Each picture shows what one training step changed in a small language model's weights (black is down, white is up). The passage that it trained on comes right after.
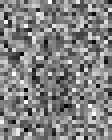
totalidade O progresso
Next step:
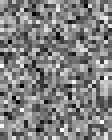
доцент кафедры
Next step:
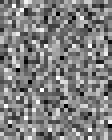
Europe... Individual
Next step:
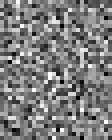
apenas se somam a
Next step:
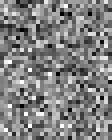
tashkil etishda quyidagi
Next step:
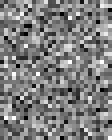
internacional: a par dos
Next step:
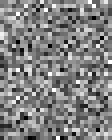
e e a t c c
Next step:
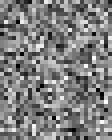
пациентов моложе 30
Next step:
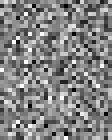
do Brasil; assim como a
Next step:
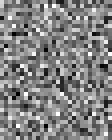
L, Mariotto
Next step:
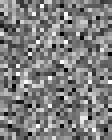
Дании, национального
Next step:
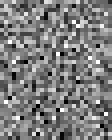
durante a década de
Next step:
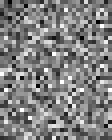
vira e eu cuido
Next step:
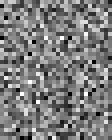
muito tempo. De acordo com
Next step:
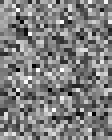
etish markazi va ularning
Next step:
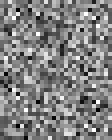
su propia tradición que
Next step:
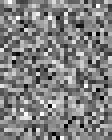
de conducta sino en
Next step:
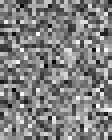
функциональные нарушения,
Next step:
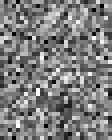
ou outros aspectos sensíveis da
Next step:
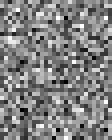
o risco de contaminação
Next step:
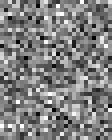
крипт, мк
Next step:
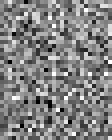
de una cierta
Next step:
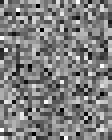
Korxonaning asosiy
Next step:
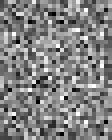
anuladas no bojo
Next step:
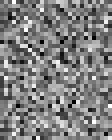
Lacerda Mendes.
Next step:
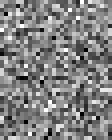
qismlarning tezda
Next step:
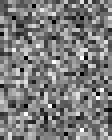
estratégico, que de
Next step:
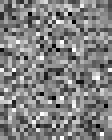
y describir las
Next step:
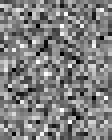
pemerintah atau
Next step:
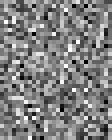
como República. Com
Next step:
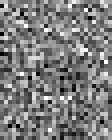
zararlanishida panja
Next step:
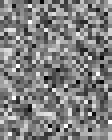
d'emploi Part
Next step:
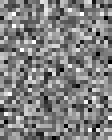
cunami, što je
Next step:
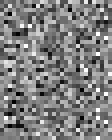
Ilmu Komunikasi*,
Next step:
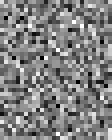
Pada kelompok
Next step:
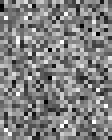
desprendería de su
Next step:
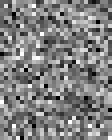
Bu esa matnga
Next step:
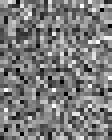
loro ritratti
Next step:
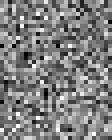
hamda Xisorak
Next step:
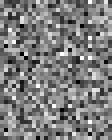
genellikle temel
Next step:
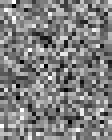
a criação de um campo
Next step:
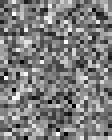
Data va Analitiks:
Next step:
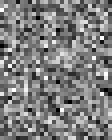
– пропозиція
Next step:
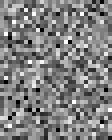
journal Odessa
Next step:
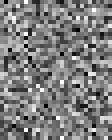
Lebedynets The
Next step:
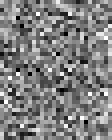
Расход воды
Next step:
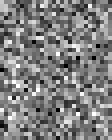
длины позволяет
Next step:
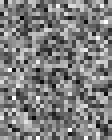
программы соответствует
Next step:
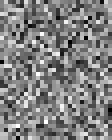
precoce da saúde
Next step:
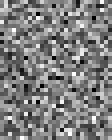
más acabado y con
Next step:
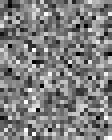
Schliessungen für die
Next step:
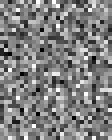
dapat memberikan efek
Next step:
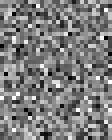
getu allra
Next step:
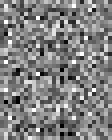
como toda forma de expressão
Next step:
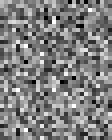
anos com a chegada
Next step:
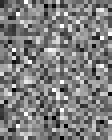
tin, tin,
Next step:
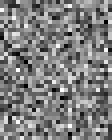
almashishi inversiya
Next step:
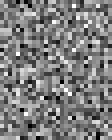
pancreatitis is
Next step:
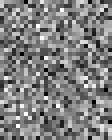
and directorial, and
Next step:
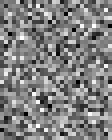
en el referéndum
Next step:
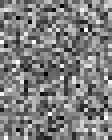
що маючи великий
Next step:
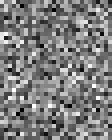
із храму на
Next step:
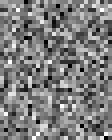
com o aumento de renda
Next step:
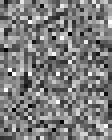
to‘liq foydalana
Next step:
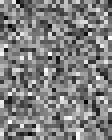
для работы как со
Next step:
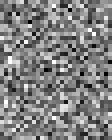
e do cliente como
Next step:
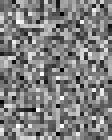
borilayotgan ushbu
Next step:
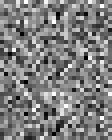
objetivos específicos ficaram
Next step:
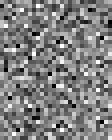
It is explained
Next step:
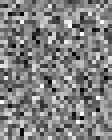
сабабли соғлом
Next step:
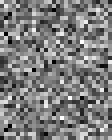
є держава,
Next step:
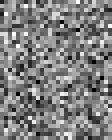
de Foulhiac
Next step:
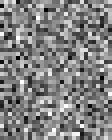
aplicação do questionário
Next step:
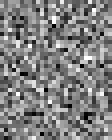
kyslíka v
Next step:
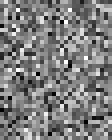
granito, tienden a
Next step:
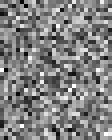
пізнього строку
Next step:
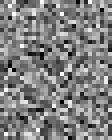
Untuk mengatasi
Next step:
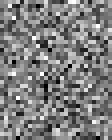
en posición final,
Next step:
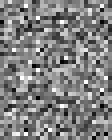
bolalarning kognitiv va
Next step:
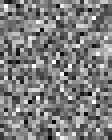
la care a ajuns
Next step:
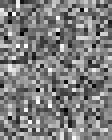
o Conselho Federal de
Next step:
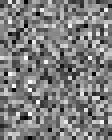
conto di tale
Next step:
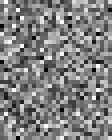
iniciales tienden a
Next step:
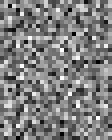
para todos. Daí ainda
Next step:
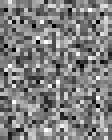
bu fanni qiyin deb
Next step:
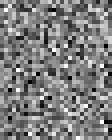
quando em conflito com
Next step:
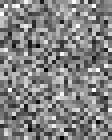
de l'avenir
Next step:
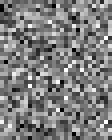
de forma aleatoria en
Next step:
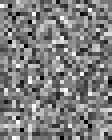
the criminal code of
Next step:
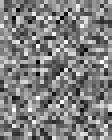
que denunciava a
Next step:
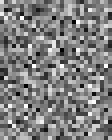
van de onderneming
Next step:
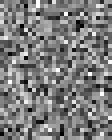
acerca do padrão
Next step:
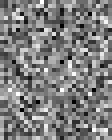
açúcar atuando por
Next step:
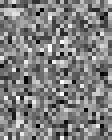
o'qitish usullari bilan
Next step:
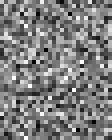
Lima é grato a
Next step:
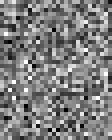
asos o'rtasidagi
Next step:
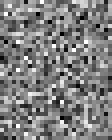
hidup sehat,
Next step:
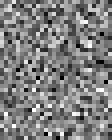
indicador (I) de
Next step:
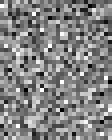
The aim of this article
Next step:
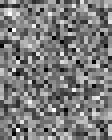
o‘ziga xos
